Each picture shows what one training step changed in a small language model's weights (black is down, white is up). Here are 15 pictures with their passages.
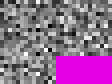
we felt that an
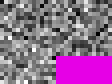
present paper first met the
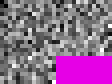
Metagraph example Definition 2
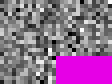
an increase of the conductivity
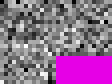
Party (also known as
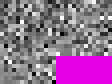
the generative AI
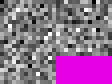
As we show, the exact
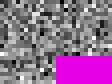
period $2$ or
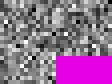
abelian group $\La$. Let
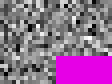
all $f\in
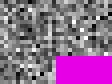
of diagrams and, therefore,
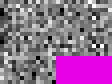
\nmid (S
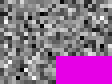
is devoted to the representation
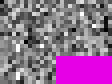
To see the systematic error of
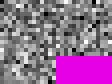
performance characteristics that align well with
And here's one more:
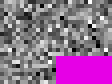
one will be required. In
